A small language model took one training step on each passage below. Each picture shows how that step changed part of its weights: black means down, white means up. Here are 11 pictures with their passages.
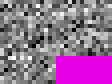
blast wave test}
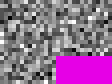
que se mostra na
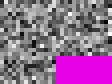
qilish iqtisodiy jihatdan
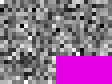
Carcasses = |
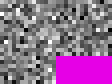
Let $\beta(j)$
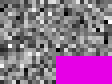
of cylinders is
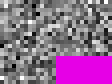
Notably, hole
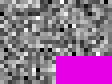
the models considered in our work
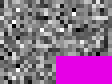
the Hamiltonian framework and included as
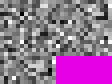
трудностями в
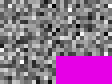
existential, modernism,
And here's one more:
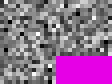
на стойностите
